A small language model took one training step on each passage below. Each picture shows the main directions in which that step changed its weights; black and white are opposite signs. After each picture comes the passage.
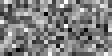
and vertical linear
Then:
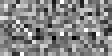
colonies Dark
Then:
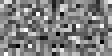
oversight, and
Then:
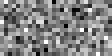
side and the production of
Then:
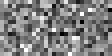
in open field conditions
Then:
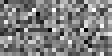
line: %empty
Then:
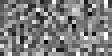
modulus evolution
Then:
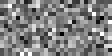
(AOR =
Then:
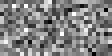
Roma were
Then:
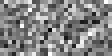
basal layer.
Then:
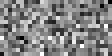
be included in the
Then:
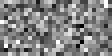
that comprise of
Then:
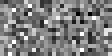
important data about companies and
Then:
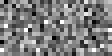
breeding facilities
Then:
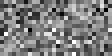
Count Row N
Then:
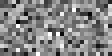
Data tracking in
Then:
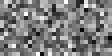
in Catalonia,
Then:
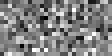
is first increased and reduced
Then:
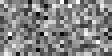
it a universal form
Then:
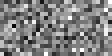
hrs data
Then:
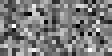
children's wants and
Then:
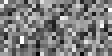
other subjects, for
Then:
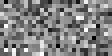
can get not only the
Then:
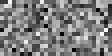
in GABA levels
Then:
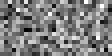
of improvising the
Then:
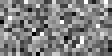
exhibited poor awareness.
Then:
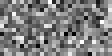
outages, and
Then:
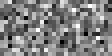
of computational tools and
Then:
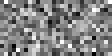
for SO₂;
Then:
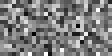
(sat) with
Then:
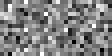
and the theory of
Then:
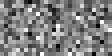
obtain the overall knowledge
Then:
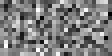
complete overview of the
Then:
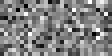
to learn,"
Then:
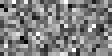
the environment was analyzed using
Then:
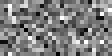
and Technology Plan
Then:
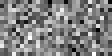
data, edited
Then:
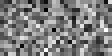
equations concretely,
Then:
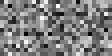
to study if there is
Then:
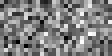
lines of action.
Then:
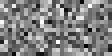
detect. This approach
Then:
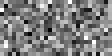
500, which are
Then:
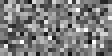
concepts and approaches, it
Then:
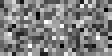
Science Europe Member
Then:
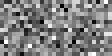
clear corneal
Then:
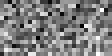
t)$ on coordinate
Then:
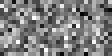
the architecture of
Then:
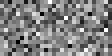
each observation forms its
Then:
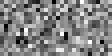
km and even
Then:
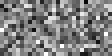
visible to an
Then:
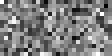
to the Nigerian National
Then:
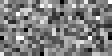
as well as at the
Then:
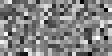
of the submission form
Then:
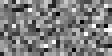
hoc networks where communication
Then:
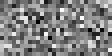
The objective here is to
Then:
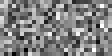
cross sections and associated
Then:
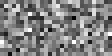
commercial models such as
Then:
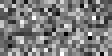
the analysis and discussion of
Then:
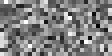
back-end issues,
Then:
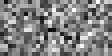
in this paper.
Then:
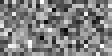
outperformance in countries
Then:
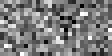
that adolescents
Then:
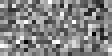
data card was utilized
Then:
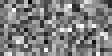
market, the risks and
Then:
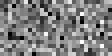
focusing on functional outcomes
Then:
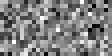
may be used to
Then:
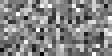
as an excellent
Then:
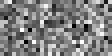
of dislocations,
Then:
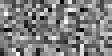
unknown external
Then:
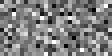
a lack of technical support
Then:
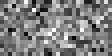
detectors and demonstrate
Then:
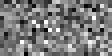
rate equals to
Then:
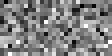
due to possible development of
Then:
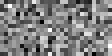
like optimization, mass
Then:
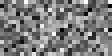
the centuries are
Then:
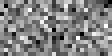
demonstrate basic
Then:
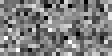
it that you engage
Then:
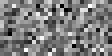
instrument. The
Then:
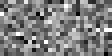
this paper describes and
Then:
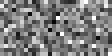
their cooperation in
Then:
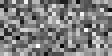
the text have been
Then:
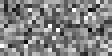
user’s feedback to
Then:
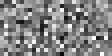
conflict of interest The
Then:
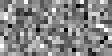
and the “current
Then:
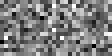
a reduction in liver
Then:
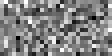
artery blood flow
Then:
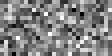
and communication tools, digital
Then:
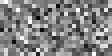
Any strongly acid
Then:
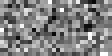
but not limited to road
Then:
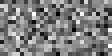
the 3D object
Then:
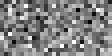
vibration of
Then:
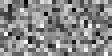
and counting went
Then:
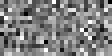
maintained and controlled
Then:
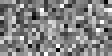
A SOLAR
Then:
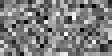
purpose of this study is
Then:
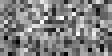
not mean that all of
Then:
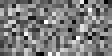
secondary data are used
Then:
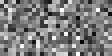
support these structures, reveal
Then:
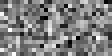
is that all this
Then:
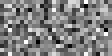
purchased from one
